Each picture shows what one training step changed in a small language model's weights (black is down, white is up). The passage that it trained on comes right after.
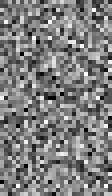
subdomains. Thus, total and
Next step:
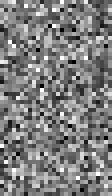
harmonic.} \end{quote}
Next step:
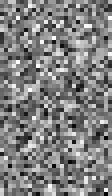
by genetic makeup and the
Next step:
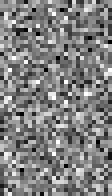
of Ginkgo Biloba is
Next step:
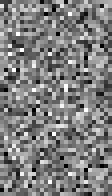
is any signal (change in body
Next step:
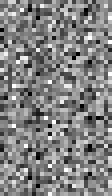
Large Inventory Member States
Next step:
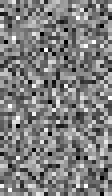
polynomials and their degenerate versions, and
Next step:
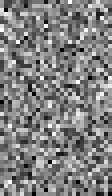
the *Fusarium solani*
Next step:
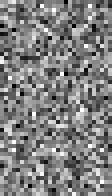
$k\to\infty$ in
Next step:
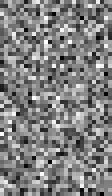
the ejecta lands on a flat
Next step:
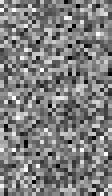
We have not seen evidence, theoretical or
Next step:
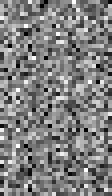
structure and properties of the oriented pairs are
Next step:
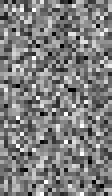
find a minimizing solution of the boundary value
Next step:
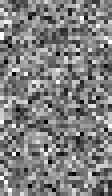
menu "Make a Submission"
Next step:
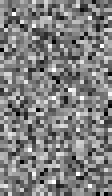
be noted that a new method can control the
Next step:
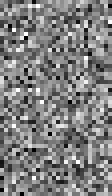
SAS for splitting residual variance by
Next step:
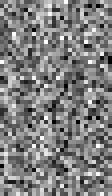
0, \beta\geq 0$ on
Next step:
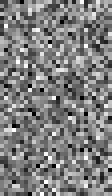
one starting just after the end of the time
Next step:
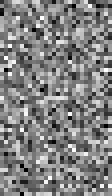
are electrical components that only allow electricity to
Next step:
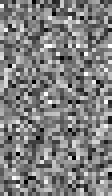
property data with structures. ¹
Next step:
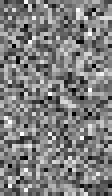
for clinical trials. - Age –
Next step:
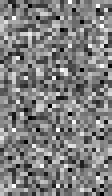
the reason for the appearance of
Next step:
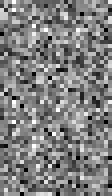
the fact that in the same way the
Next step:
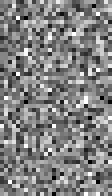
Yu and Ling(3), who
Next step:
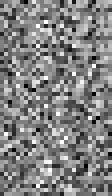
Education, Department of Education in Social Science and
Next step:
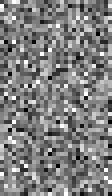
us consider the case where $\Omega =
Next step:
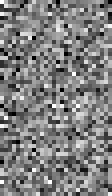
(EC) [LINK
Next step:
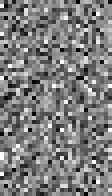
other mechanisms (e.g. as
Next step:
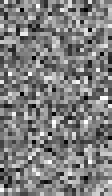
Holland – now Australia
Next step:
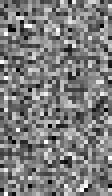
and Theorem~(2.6) below.}
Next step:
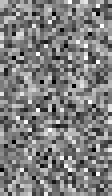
genetic diversity in studied populations.
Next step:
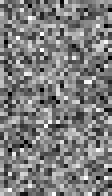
that manipulates the alignment processes
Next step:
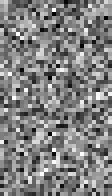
the set of global minimizers of the
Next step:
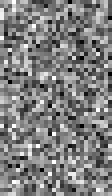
record the standard reflection fact for
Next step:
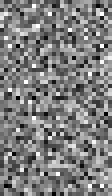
transfusion were studied among the study
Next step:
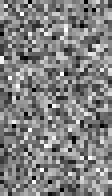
mode, at time $k$, and
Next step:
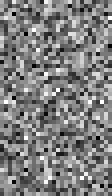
was not sure either that her mother would have
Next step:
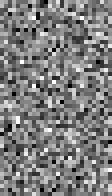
sources. They should be able to differentiate
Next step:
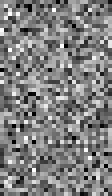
with $k$ and $\ell$,
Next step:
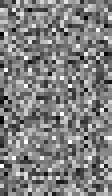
they had better dietary habits
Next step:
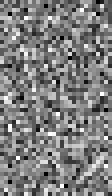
and $U_1$ respectively. Over
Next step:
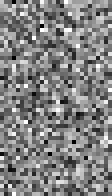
trauma history and organizational support
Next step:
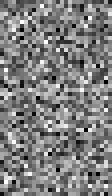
where \begin{enumerate} \item if
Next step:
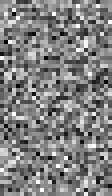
(2020) and Omona et
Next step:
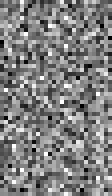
on Inverse Linear Quadratic
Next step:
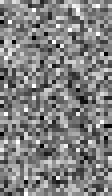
reveal that while earlier treaties lacked
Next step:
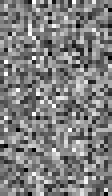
by the Ethiopian
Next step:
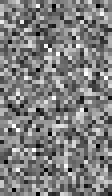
We have two methodologies explained below.
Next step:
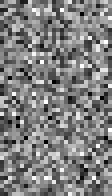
{Finally, we further show that the iteration
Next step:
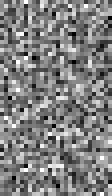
science policy conditions necessary for developing sustainable OIs
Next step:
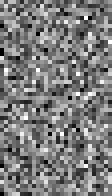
\mathbb{R} \times S
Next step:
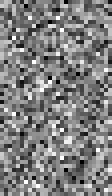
In this case the walk of
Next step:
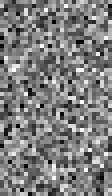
exponentials. This was first observed in
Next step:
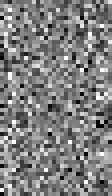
\langle e_1,\alpha
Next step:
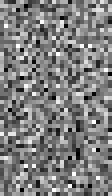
learners). But questions always arise like
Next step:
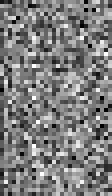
used to show that the atoms of
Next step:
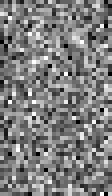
initiatives in the educational institution; - taking into
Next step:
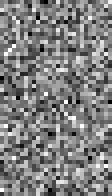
to take advantage of these factors. Their obvious
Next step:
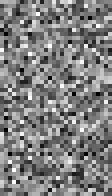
exploit the max instruction-level
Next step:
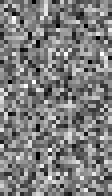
1996). In this way, modern entrepreneurship
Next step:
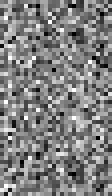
After establishing some general preliminaries
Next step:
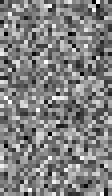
the excess hinge risk of
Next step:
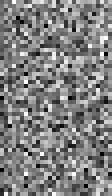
meeting deadlines, oral
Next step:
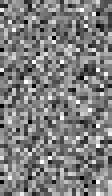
level* (Vallortigara
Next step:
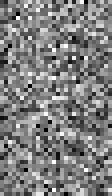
time in the mobile robot's
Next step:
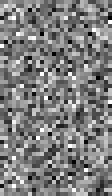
view by performing preliminary tests on two
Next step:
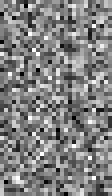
in material science and digital tools, creating a
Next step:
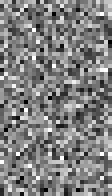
, where $Fr_{w}
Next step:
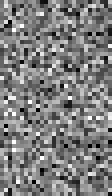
following figure: Fig 1 Android Architecture
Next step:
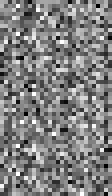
of the nonlinear wave described by nonlinear
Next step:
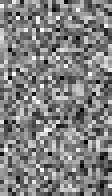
technology and welfare state.
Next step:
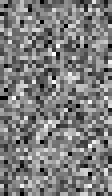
this area. CONCLUSION This study
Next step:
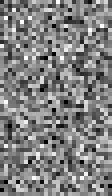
microbial parameters are presented in Table 1 and
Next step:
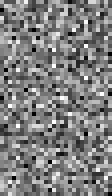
the datacenter nears full
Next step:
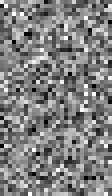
study conducted over 100 cases in Department of O
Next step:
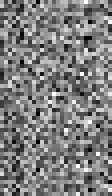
C.C. Hang, P.
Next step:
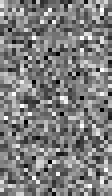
the last term is also immediately bounded as
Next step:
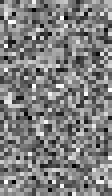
if all the cohomology $H^a
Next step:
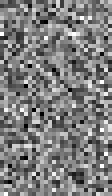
for a foreign investor. That is why
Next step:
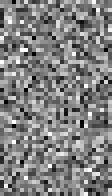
For $\delta > 3$, let
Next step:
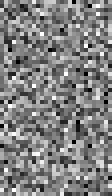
pain, diarrhea,
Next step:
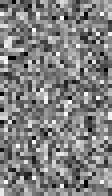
function $ g(u) \in
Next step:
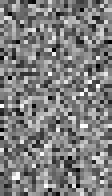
solutions, both of which can be traced
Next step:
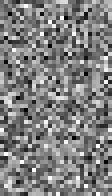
$L$. Recall that the element $x
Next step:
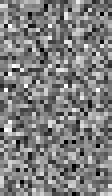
exists a constant $A$ such that
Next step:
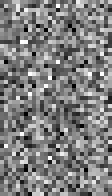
result is about the length of the
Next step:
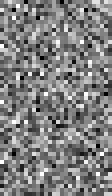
values of the time). The noncommutative
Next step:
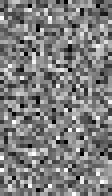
two variables: $n=2$. More
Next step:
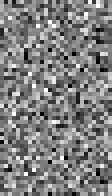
There exist absolute constants $c_1$,
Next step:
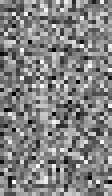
Mr. Ida Bagus
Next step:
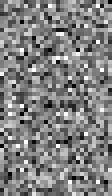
process $\wt{\mathbb X}^n$
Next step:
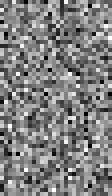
begin to express *Prox1* and
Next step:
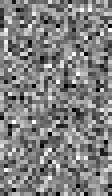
same characterization as $\A$ except here we
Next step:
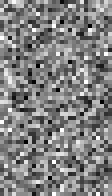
is some cross section yielding a factor set
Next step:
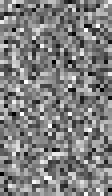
light sources on large spatial scales has been
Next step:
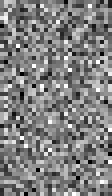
Y$ and $p:D\to
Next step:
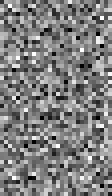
were separately transfected either with
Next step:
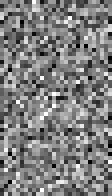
RC frame. The performance of the
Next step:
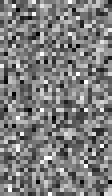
data, three themes emerged after the
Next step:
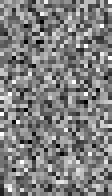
$\hat y$, prolongements de $
